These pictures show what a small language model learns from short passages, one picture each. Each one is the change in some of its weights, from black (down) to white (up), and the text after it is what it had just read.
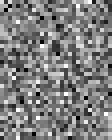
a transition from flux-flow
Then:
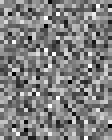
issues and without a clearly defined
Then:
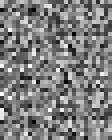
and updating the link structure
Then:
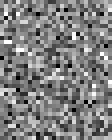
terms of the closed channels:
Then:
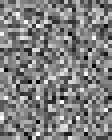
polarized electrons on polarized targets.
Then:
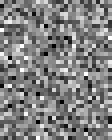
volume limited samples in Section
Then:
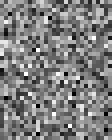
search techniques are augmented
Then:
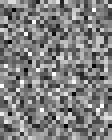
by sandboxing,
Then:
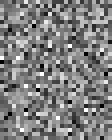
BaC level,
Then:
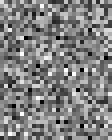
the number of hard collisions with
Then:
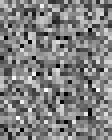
the input and the expected output
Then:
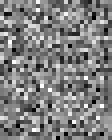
correct. That is, the
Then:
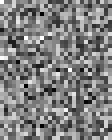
our best self-KD
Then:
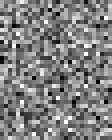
t$ (with $\Delta
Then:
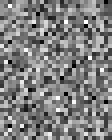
proper-time regularization
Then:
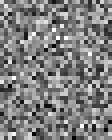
all the elements of the
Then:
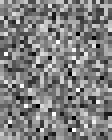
Republic of
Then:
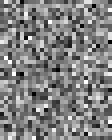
values (also shown in the
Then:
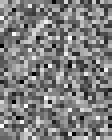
two. This is mathematically
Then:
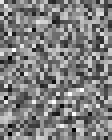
all the spectral indices of the
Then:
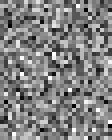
effects account for a $\sim
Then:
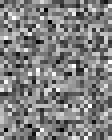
not be delayed till
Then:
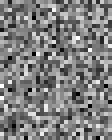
$z$ position of the
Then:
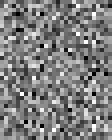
x, y, and z
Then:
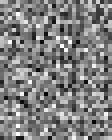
doping concentration increasing.
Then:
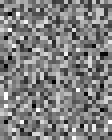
scaling properties of eigenstates of infinite
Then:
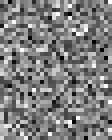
private communication by A.
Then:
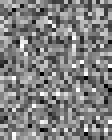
solution as a solution of a
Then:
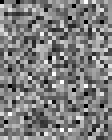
the DW, thus
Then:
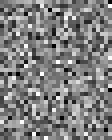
with fine sweep
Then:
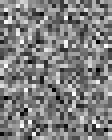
dominated by human behaviour. We
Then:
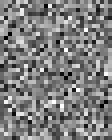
W)$, and analyze its statistical
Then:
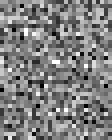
is carried entirely by the
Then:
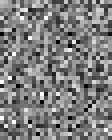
images, recognize
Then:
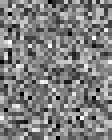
it is sufficient to prove the
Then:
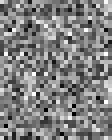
Our study presents a model of
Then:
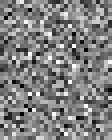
after the BS in Fig.
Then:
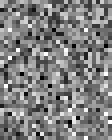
and increased conversion at low
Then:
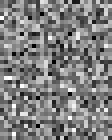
cm$^{-1}$ is presented
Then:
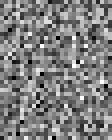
basis of the standard model with
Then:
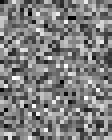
cone corresponds to the axis
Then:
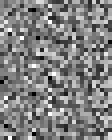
results comparable to the results in
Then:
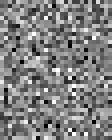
Root Mean Squared
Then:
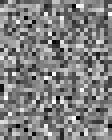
MW and SMC
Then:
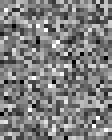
reservoir does not correspond to the
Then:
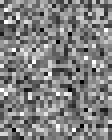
consistent treatment of evolving galaxy
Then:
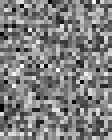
can not be identified. When
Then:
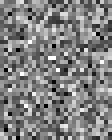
during this long period due to
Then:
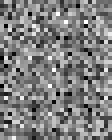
On the other hand,
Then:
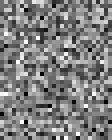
with time are marginally
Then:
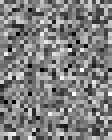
raw data via the
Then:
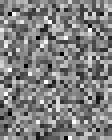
idea of the possible variation in
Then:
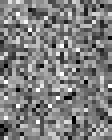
losses are not compensated.
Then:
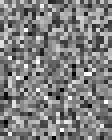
the non-moving region.
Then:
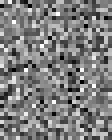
million (41
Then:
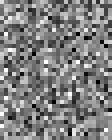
stellar density $\rho$ predicted
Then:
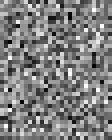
as needed, planar)
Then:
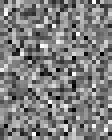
operators between multipion
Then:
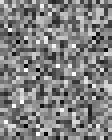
the first-order phase transition
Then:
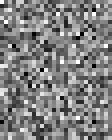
extract and transmit only the most
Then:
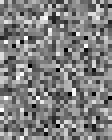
improves previous analyses and sets
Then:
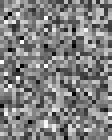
kinematics can be described by
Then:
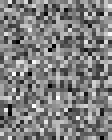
We consider the case of
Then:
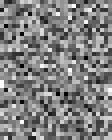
is the celebrated
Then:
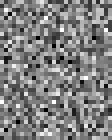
next singular point closest
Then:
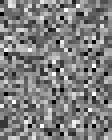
contains $E$ and has
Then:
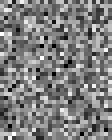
By construction, the triplet
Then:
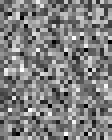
as zero and marked by
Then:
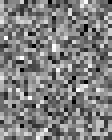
predictiveness U can be represented
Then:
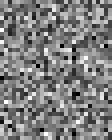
$N$ should be considered
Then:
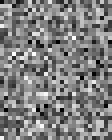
As an alternative, we therefore
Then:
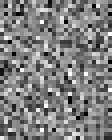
easier. To further demonstrate
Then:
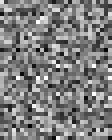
some domain due to the
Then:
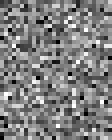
\, (v\wedge
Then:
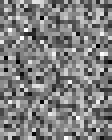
with the regions outside the effective
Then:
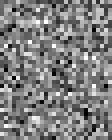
handed fermions, for the
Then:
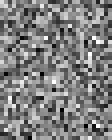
the distribution is dominated by noise
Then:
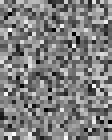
when the TEC encounters
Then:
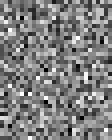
$\epsilon$ of impure
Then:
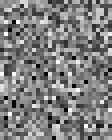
used to investigate the steep
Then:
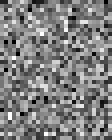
## Experimental Method
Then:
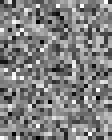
at higher densities to model the
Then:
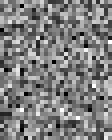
is as great as the number
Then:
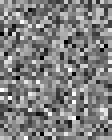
inertia theory: we
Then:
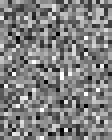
$V$} defined by
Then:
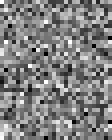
those algorithms are concerned with
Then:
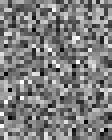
$Z$ basis is given
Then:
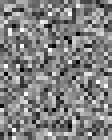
negative value whose magnitude $\sim
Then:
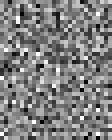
meaning. \noindent {\bf
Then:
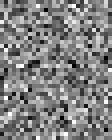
30 K for operation of the
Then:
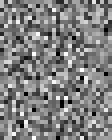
\lambda^b ] >
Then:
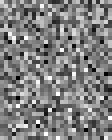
the spin-polarized
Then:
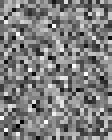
wave can be interpreted as the
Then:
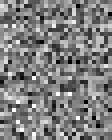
local notion seems to reflect aspects
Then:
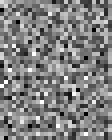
one lateral interaction, let
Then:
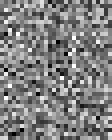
found to provide improvements in
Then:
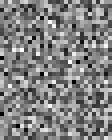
of Physics and Astronomy,
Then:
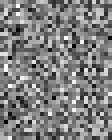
spectrum of light nuclei,
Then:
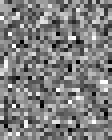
high perceptual quality.
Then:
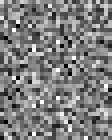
Physique des
